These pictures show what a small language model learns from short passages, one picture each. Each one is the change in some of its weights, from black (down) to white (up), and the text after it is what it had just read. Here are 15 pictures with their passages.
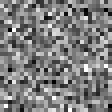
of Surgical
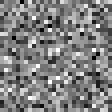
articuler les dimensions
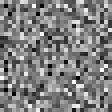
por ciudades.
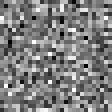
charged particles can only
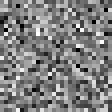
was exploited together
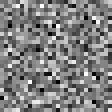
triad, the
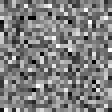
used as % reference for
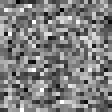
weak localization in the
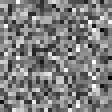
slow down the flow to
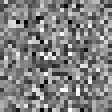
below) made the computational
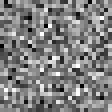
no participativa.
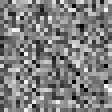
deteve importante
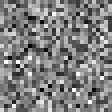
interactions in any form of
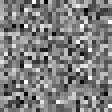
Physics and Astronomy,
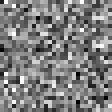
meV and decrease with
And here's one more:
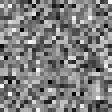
opacity due to the
